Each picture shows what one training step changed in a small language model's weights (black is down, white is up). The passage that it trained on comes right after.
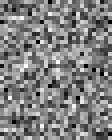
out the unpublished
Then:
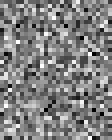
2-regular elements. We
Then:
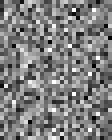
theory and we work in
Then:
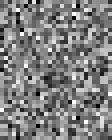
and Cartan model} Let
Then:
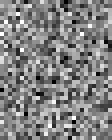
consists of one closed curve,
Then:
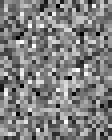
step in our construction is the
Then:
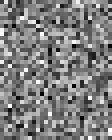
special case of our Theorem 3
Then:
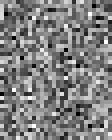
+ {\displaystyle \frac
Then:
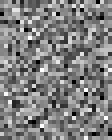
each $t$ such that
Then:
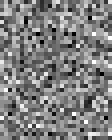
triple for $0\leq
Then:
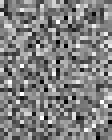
the sum of the last 4
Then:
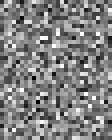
using the markov's
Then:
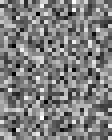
First, we note that
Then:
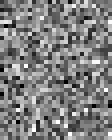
$W \subseteq V$
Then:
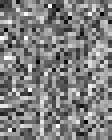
\choose d}, \dim
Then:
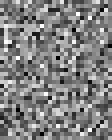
it is perhaps interesting
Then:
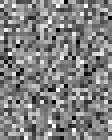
a series of propositions.
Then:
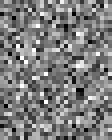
remark now that these are only
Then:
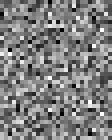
we study reversals on
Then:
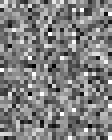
$dy = \lambda
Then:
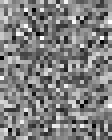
then deletes the faces
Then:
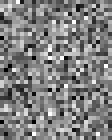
in a similar way to obtain
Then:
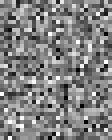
usually omit the subscript
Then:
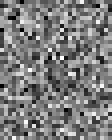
and part (i) follows
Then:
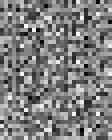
groups in positive characteristic}
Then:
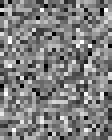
with reduced dimensionality is slightly
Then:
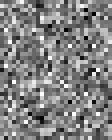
contains the 4 sequences of length
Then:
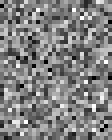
$z_P$ and
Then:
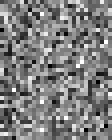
\\ \displaystyle \leqslant
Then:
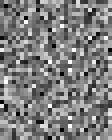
for every }i \ge
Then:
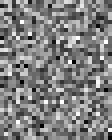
\subsection{Local description
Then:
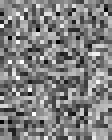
\notin \cB$.
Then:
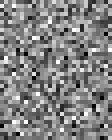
a function $R$ which
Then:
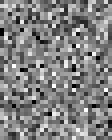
set $A$, is
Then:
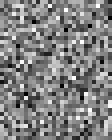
quadratic ext of a number field
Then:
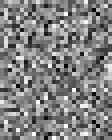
we can start the proof.
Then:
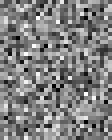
restricting the possible degrees of
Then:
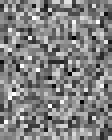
well as possessing an
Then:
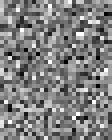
are zeroed, while regions
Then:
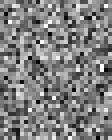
project the large operator into a
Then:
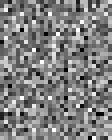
word can always be written as
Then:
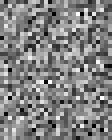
in the past 50 years
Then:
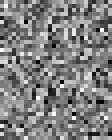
for $x \not
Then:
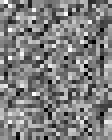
After taking the absolute value both
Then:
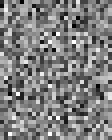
manifold is a surface of
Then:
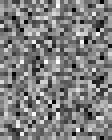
specific Helmholtz
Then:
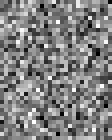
we only take repeated holomorphic or
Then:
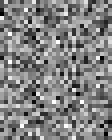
Let $\sg$ be
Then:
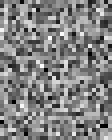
goal is completed, we
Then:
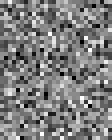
with Dirichlet-Robin
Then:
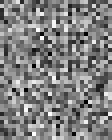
expected to have a value.
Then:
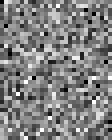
are of the form $X
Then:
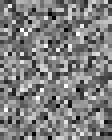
an implementation of these algorithms in
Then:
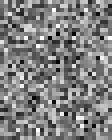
coefficients of the SDE in
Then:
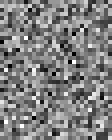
$\Sigma$ such that the
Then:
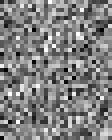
to time, provided that the
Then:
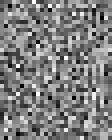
the dual of the following type
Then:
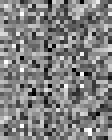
particular link at infinity is
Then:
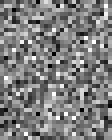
of the optimal LQG
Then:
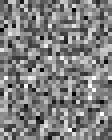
then $(M\setminus
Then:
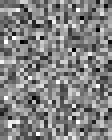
coefficients $\al^\pm$,
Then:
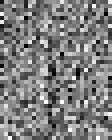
for } j \neq
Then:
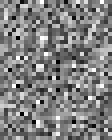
\}$, we have the following estimate
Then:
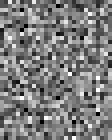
and $m$-weakly
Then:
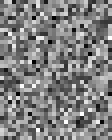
that the probabilities of coexistence
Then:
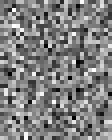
factored through partial products.
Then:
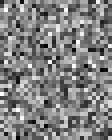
performance is empirically shown
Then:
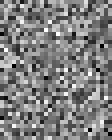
we know that the direct sum
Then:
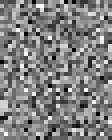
remains proper. An edge
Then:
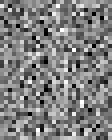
valid also in the case of
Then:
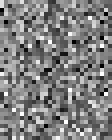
server queues,
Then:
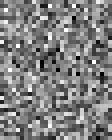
\end{pmatrix}\] where
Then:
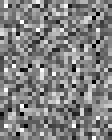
must be in $F$,
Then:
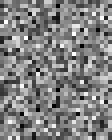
the elements $\GL$ and
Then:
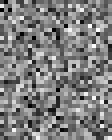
the edge cannot violate
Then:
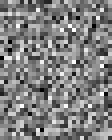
written in the following matrix form
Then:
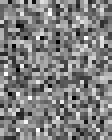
experiment, we employ the following
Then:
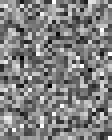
at $0$ ever
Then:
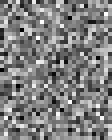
and McFadden
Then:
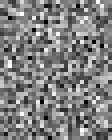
velocity changes only in the direction
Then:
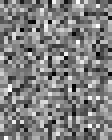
Some recollections from 30
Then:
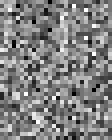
$\ze$ associated with
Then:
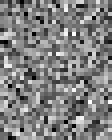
free resolutions that are not
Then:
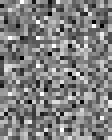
falling and rising
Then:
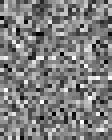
for all $x\in
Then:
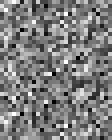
we can conclude that all solutions
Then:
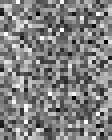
correct guesses. Let
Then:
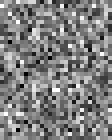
on rational Barycentric
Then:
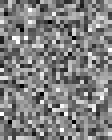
\Lambda^0$ there
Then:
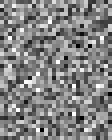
a general element of the null
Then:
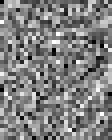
then either the curve is
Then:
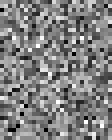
an $r$ follows from
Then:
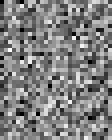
and corank one
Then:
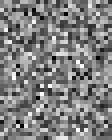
kinds of data or
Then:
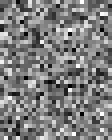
So \textit{(i)}
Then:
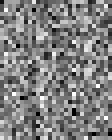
$m$, for infinitely many
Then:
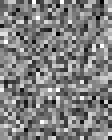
the same approch for $
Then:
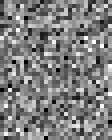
on the sum. We will
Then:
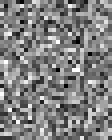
\boldsymbol{j})$ from
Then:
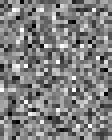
only permutations $\si$
